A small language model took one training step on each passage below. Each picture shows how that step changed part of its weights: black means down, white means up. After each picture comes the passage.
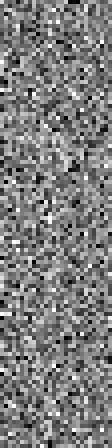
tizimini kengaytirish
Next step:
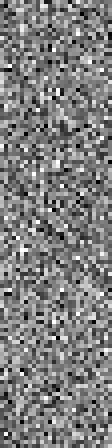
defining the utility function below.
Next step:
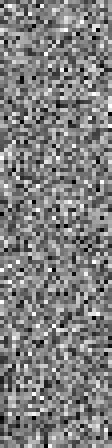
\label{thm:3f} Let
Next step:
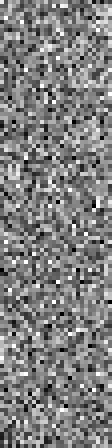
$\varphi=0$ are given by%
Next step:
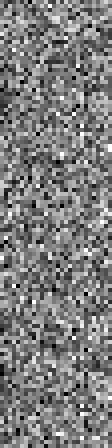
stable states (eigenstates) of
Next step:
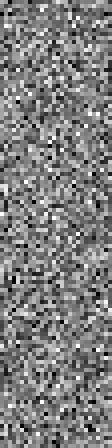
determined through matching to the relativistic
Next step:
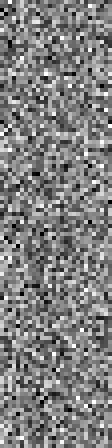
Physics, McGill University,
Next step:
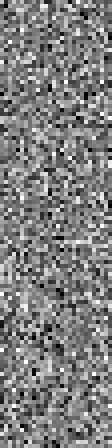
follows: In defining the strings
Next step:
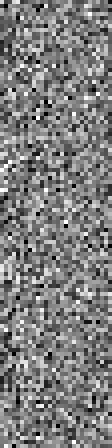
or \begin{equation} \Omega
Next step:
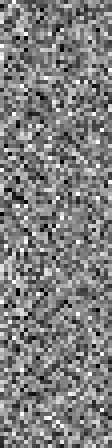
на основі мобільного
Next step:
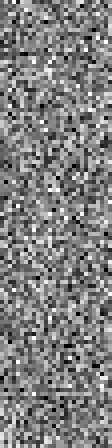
universiteti, tayanch
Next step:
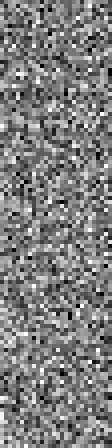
evolution model. A major advantage
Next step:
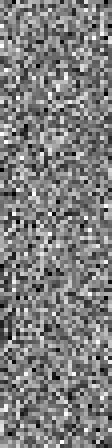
\end{align} In other words, we
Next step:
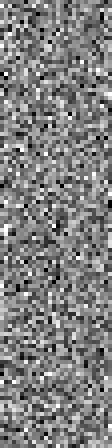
chiral components so that any deviations
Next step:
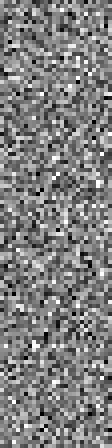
fikr yuritishga
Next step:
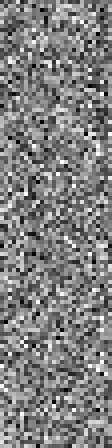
Choir in Context of National
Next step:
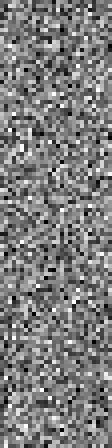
impact of intrinsic stellar
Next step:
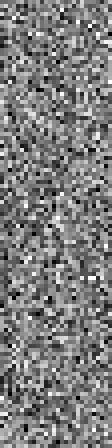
the cascade process, or the
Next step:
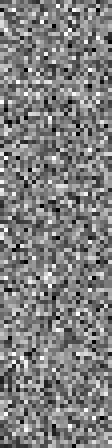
partition functions $\Xi_{\beta
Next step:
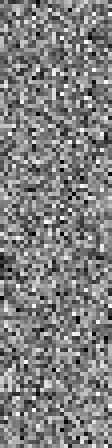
from variations of unphysical scales
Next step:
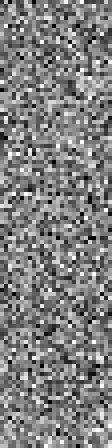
por hablar un lenguaje
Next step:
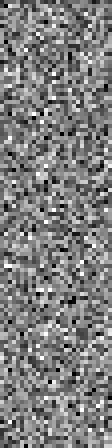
they tend not to retweet other
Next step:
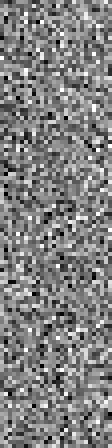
$S^*_k$ are not necessarily
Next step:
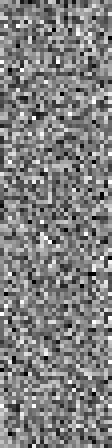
a suo giudizio,
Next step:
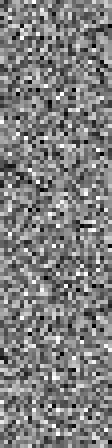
type $n-1$ invariants is given
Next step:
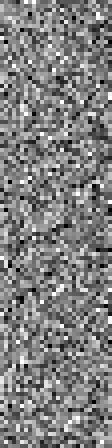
domínio de mercado. Com
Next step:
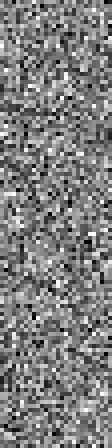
\end{equation*} In what follows,
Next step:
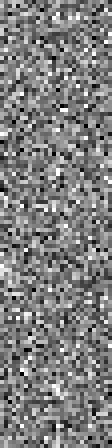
that the inner boundary of the simulation domain is
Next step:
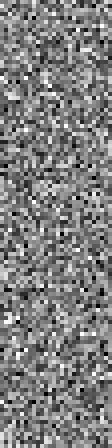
of $p$-adic rational numbers
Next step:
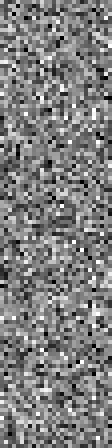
$ H $. Parametrising $
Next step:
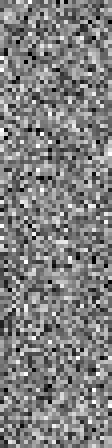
the estimate $\hat{X} =
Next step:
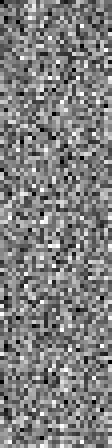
las generaciones futuras. Hay
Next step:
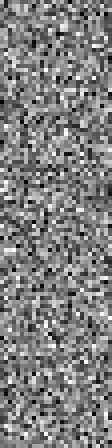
\end{equation*} { Assuming the
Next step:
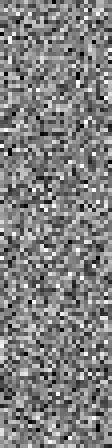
to coherent homotopies}},
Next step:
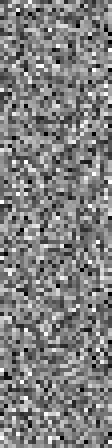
the bile-to-plasma ratio
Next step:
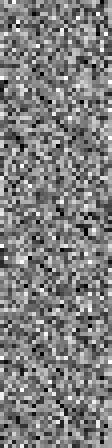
що не реально, то
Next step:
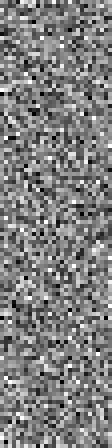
el liderazgo, capacidad de
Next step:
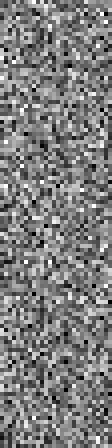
Generative Theory of Tonal
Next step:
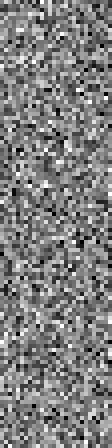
de habilidades, proposto pela
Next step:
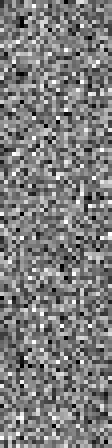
A (Math. Gen.)}
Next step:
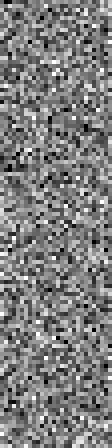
model on 8 GPUs.
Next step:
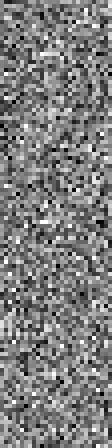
which will create a magnetic field 3 orders
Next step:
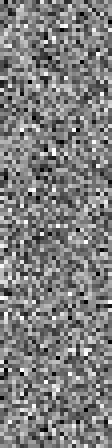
process and finding the exact generating coefficients,
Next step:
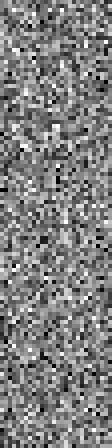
fang2016multidimensional}. This large
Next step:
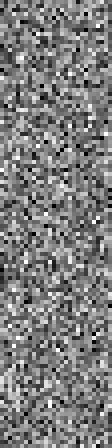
strong invariance of $\mu$ applied
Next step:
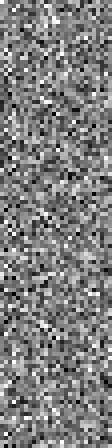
а также лица,
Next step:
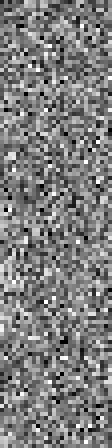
весь колектив.
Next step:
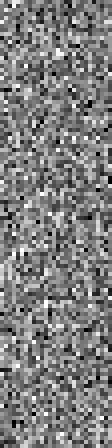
me‘yor va qoidalar
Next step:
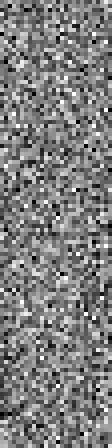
an emerging threat in the
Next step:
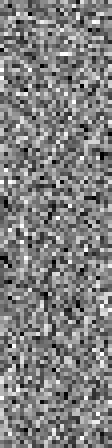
PES, including barrier crossing
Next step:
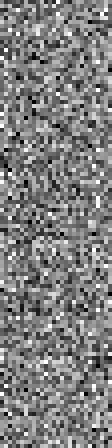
estimator $X+\xi^{\lambda^*}$
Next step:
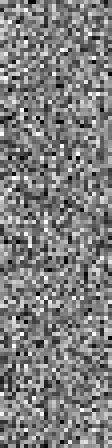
\newcommand{\bC}{{\mathbb C}}
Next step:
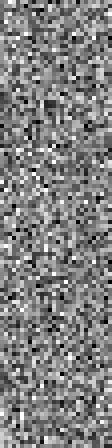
su centro una pedagogía y
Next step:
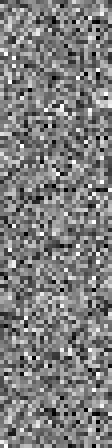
such that $g^tI_3g
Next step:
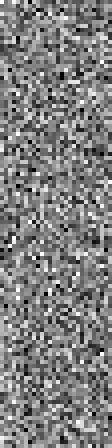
a measure $\mu$ onto the compactum
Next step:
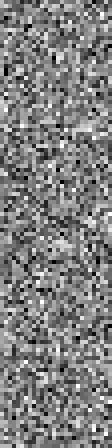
the estimate for $K^\P$ follows from
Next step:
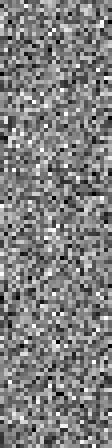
- Encorajar todos os
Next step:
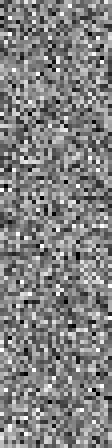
determine $\xi_n$ as well as
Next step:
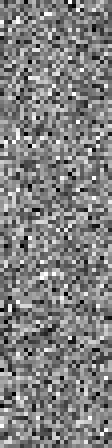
berhubungan dengan sesama
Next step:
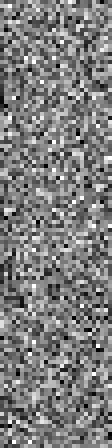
remota. - 6º.
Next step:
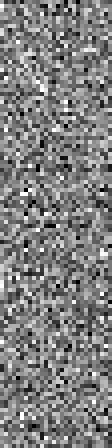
given by Frobenius formula
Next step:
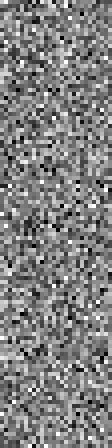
a projective indecomposable module
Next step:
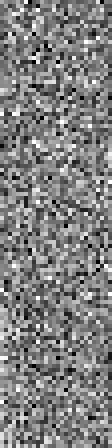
action is \begin{equation} \Gamma =
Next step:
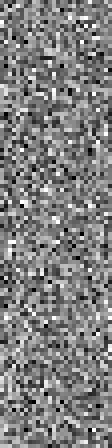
analyze the symmetries of the system and the
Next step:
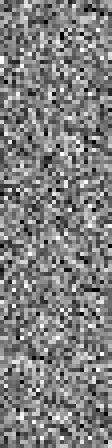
Assim: “A avaliação
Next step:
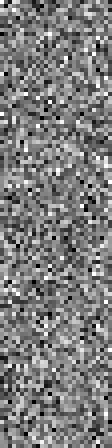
= \kappa(\mathcal{G})$ into the
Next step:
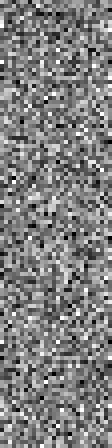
tensor products of mappings on von
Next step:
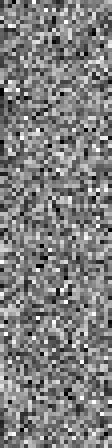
0.2cm From the second item
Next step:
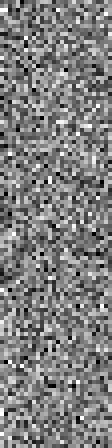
of $\tau$ such that \[
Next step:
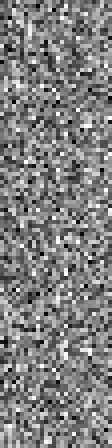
satisfied \footnote{While numerical coefficient
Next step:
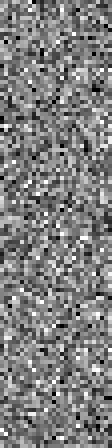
\cref{sec:br}. To show its
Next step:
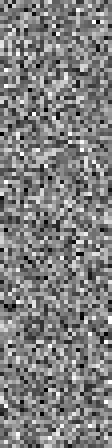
\end{figure} It is remarkable
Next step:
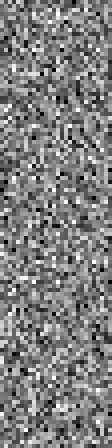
a general kinetic model for three
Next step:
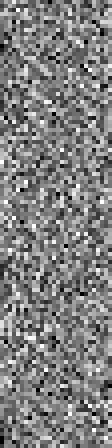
октября, при
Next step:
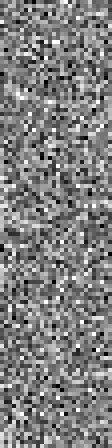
symmetry group that was assumed to act
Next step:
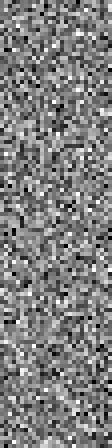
requisito indispensable para
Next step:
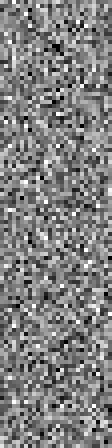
Голден Делишес
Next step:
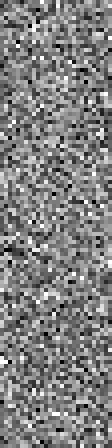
to a pronounced veiling
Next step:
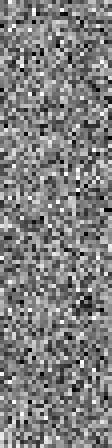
ta`sir. Insoniyat
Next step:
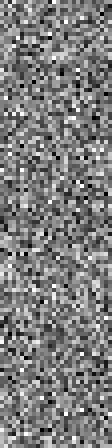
xalq farovonligiga
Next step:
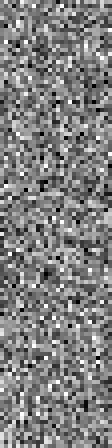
"Ahson attaqosim
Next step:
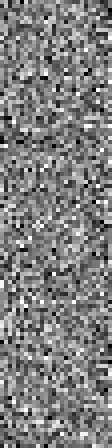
formula \cite{ELSV,
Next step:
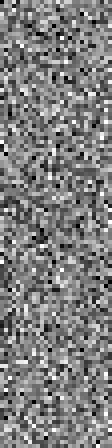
the absolute scaling of the
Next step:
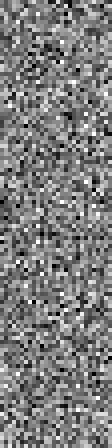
relations (1)--(3) any product
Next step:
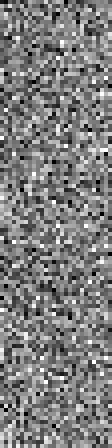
system (i.e. one changes several
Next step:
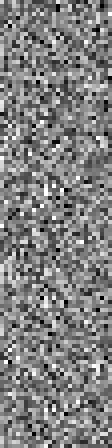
раскрыты роль и
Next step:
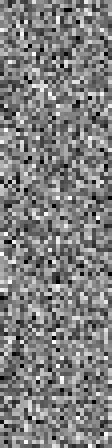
Despite their independence from system
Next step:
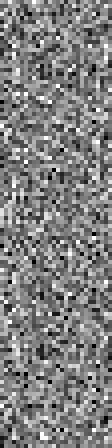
агресією та
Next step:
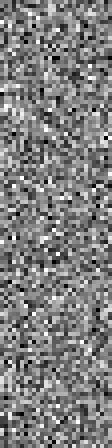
Then, we select its nearby leaf
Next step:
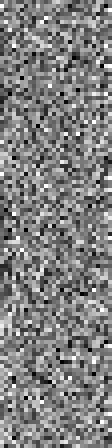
одамлар доимо
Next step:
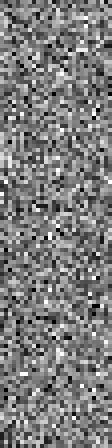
first gap of $\lambda$ is interval
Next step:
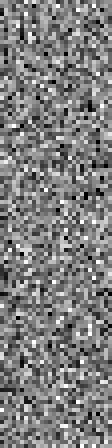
$h$-cofibrations. It
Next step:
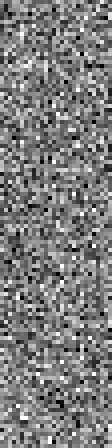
defines our solvent quality (see
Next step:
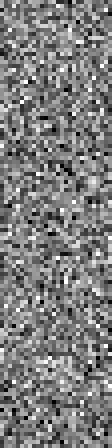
Zorinjilar (2),
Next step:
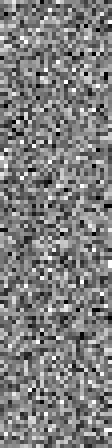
a given ball $B_{2R}$.
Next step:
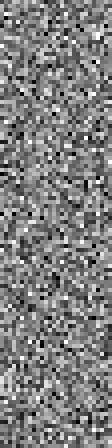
*Remark 4.2*: The state
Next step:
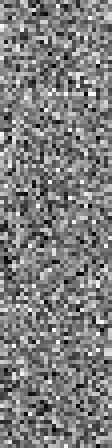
its intensity scales roughly with the
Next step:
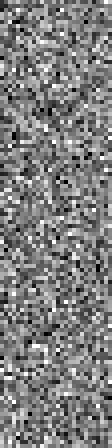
maupun kelompok,
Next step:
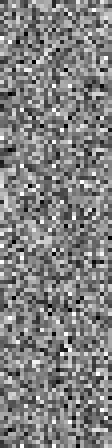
Maatregelen van interne
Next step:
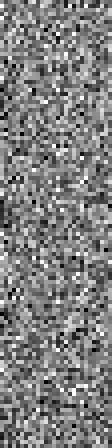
(smaller sets are stronger conditions) for
